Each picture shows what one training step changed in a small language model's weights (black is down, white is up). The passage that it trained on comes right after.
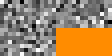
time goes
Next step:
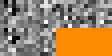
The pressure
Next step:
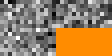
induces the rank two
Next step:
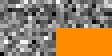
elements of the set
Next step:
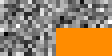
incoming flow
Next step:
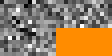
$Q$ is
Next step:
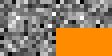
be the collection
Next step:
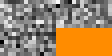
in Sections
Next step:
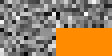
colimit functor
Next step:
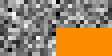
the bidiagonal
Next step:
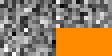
problem into several
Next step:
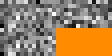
has to be
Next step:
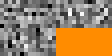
value on each of
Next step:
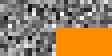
and $Y$
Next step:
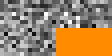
known facts and
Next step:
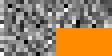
In that case,
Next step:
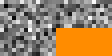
solution} to the
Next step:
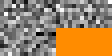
natural, as the
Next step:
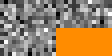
n$. On the
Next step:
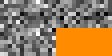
integral kernel, $$
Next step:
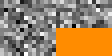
en terme de
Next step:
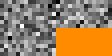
the ball with complete
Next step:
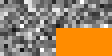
weight function. Then
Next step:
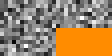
long time interval with
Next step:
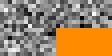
as expected,
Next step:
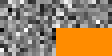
invertible if and
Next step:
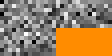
the same degree
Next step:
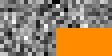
using the inverse
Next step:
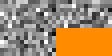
we deduce that there
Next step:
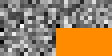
the limit to exist
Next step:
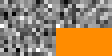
solvability is
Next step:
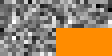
then for any
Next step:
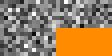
action $F$
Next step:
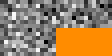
prime only if
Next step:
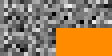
can check that $
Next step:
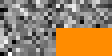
construct a set
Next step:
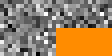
induction assumption gives that
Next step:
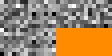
its value may change
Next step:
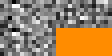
of a point
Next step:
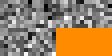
$U \times
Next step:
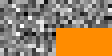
is smooth, see
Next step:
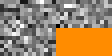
a }{ bc
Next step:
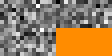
is unique up to
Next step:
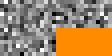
Note that the exact
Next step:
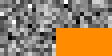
if $\{\nabla
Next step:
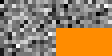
the norm of the
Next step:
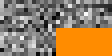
in order to show
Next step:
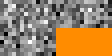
stays in
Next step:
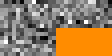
determined by formula
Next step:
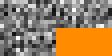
If *g*
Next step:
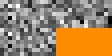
write down a
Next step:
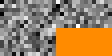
the methods of asymptotic
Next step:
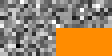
\infty }
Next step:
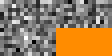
of the branching
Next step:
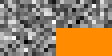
respectively. Thus,
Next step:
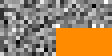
a perfect
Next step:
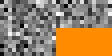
Put $\sigma
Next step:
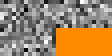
our claim.
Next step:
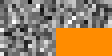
problem and then applying
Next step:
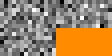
the HPM
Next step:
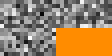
Then, from
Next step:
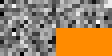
the dynamics of the
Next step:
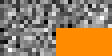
< n\leq
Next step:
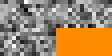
nonnegative numbers.
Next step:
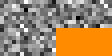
interior point.
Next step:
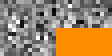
that when $H
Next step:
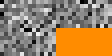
the target
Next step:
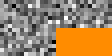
It is enough to
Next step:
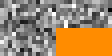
we should have that
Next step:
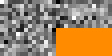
example of the first
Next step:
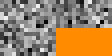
Pell's equation
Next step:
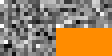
arguments of the polynomial
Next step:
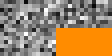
of the computational
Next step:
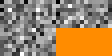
the limits
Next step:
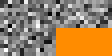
the natural action of
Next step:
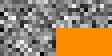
$\psi$, the
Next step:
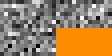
can define the following
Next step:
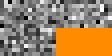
of course
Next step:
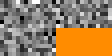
defined as follows:
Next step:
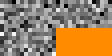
the Bott
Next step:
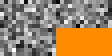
the homogeneous solution due
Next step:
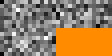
in the universal cover
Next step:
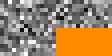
and continuous $\Phi
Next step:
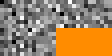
divergent forms
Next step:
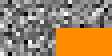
Lie algebra structure,
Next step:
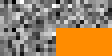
the weak convergence of
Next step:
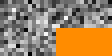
\leq G
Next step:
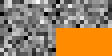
the concept of
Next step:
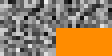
rule out
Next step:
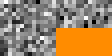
reduced network and
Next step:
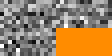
one edge, the
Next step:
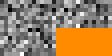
if and only if
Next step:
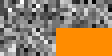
appropriate probability
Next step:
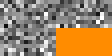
problems, this function
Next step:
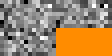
use $\varepsilon =
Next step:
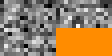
much stronger
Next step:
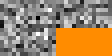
to compute the true
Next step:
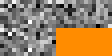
3D shape
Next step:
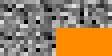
measure spaces with
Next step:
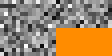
the following diagram,
